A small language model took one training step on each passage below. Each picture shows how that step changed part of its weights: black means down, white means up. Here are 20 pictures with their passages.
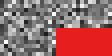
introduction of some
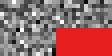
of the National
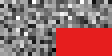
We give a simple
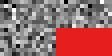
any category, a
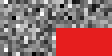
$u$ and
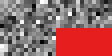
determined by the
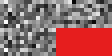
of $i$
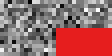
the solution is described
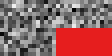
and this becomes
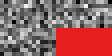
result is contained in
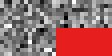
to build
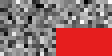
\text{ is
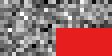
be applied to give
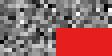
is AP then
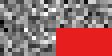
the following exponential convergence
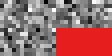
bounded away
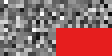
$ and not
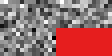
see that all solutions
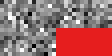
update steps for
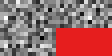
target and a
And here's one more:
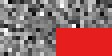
fix $i$
